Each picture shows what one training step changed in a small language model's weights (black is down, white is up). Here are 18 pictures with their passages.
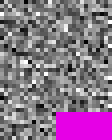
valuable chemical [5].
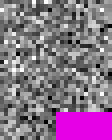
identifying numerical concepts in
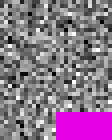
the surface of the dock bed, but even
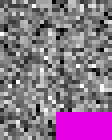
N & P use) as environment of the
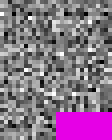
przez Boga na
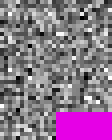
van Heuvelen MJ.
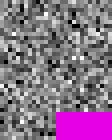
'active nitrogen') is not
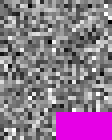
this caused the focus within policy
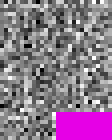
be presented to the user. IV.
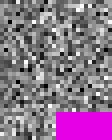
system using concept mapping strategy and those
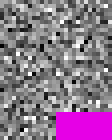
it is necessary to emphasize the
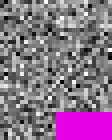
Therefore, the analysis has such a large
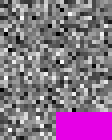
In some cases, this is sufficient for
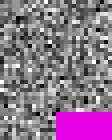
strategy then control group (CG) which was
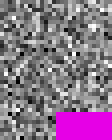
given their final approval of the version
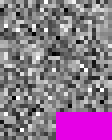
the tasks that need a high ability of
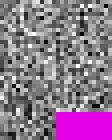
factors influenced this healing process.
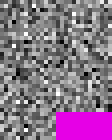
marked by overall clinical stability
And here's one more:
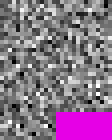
communication strategies suitable for each context.
